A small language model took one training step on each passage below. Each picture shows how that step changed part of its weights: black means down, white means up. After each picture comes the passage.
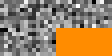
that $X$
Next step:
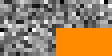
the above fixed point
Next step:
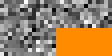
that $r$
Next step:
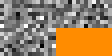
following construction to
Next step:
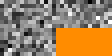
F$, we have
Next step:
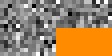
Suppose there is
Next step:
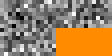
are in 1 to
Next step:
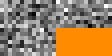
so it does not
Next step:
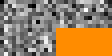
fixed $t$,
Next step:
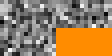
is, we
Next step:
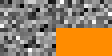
finite subgroup $S
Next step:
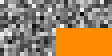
x}$ is a
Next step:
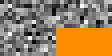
a local time
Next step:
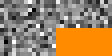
relatively regular functions
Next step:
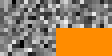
to introduce some
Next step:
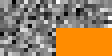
to move from
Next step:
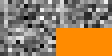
as close as
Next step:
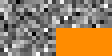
and the map
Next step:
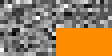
improve this
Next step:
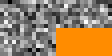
smaller values
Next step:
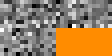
the definition of
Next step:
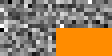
define a graph
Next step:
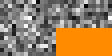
proceed with
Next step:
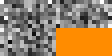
of iterated
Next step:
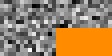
the homomorphism given
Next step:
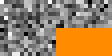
of holomorphic
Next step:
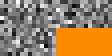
corresponds to a
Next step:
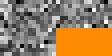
and {\bf
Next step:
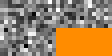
under forming direct
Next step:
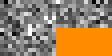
One can show
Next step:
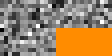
complex analytic
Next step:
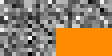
of relation
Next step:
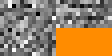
search for
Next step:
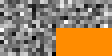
Lemma follows. The
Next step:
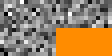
\in V
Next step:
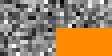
fixed point set of
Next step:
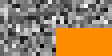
induced by the
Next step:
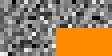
to compare the
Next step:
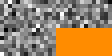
series for
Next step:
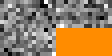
find the proof
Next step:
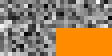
proved in Theorem
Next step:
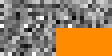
following notations in
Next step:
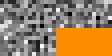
now before
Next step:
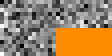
set of pure
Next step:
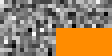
function very
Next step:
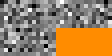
$P$ be
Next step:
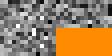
a fractal
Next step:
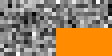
Those values
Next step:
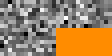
Poisson case
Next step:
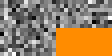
with $m$
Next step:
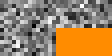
provides a
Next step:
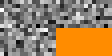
do not know
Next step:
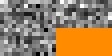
where there is an
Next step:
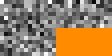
of internal
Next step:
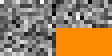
Take an
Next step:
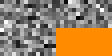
some formulations of
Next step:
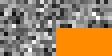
Remind the
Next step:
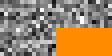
difference between the
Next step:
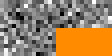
are extremal
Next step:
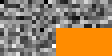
presented in the
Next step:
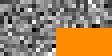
$\nabla$ which
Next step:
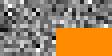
\rm The
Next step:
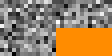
corresponding invariant is
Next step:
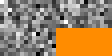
using induction,
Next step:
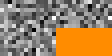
expansion functions
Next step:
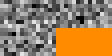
the integral on
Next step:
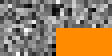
a single class
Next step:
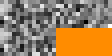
is the main
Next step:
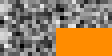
is applied
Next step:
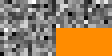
more general forms
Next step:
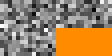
its image
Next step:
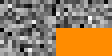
a gamma
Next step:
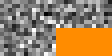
constant scalar
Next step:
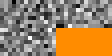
to see that
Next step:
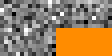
be a single
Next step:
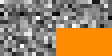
For a general
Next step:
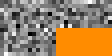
function $H$,
